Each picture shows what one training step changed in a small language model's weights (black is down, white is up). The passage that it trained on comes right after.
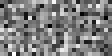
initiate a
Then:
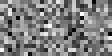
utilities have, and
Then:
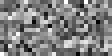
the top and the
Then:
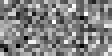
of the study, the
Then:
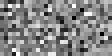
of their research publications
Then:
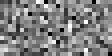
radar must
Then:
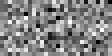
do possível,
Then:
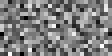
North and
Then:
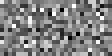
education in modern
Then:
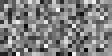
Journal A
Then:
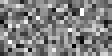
perceive and
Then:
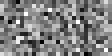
statement was
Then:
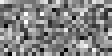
too many
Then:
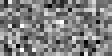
statu quo
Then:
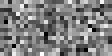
systematic review
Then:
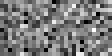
progresivă a
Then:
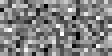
the wound with the
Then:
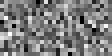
been determined.
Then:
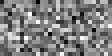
Stage 3.5
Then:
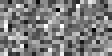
conexões. No
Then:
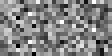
with other concepts
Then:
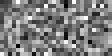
points de
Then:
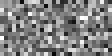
through normal
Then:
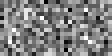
indicar que parte
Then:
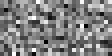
area is less
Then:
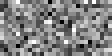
of the Population
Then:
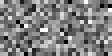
Research Data
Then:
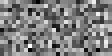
не имеет
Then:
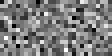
will be reduced.
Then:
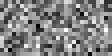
as leftover
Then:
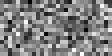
treatment groups
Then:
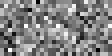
to the consumers
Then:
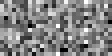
to know if the system
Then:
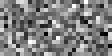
on the grain
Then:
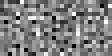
qabul qila
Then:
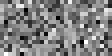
allem zur
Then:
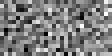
den Erwartungen
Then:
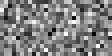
contributions for
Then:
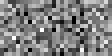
Therefore, B
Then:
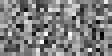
mapping from
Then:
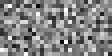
a diverse
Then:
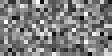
beneficial effect
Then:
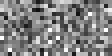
n Object
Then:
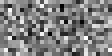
is experimentally
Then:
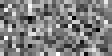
was shown that
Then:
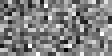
the proposed equations
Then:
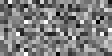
PV module
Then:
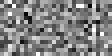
a vida**.
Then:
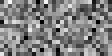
to increase. It
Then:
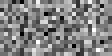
aspects of
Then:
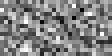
of power to the
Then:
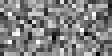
and references there
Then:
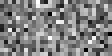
de Timor –
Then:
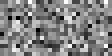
as a resource
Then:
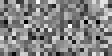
CAST –
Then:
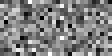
are discussed.
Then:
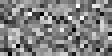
considered, as the
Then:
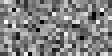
interest to be
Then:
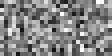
it's not meant
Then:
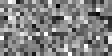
as a subject in
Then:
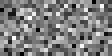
of seagrass
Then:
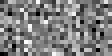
mobility from
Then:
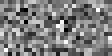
districts in
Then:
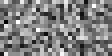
è formula
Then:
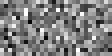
el consumo de
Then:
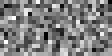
significativo de
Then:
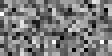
di progetto
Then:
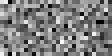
examining atomic
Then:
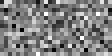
their recovery.
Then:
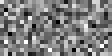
Water waste
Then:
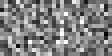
use fewer
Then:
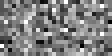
“the former
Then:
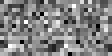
a question. I
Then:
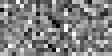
a new career
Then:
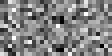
how the performance of a
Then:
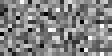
ma non si
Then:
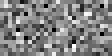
online at:
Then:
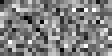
Smear and
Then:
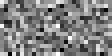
suggest that the
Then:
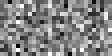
can come from different
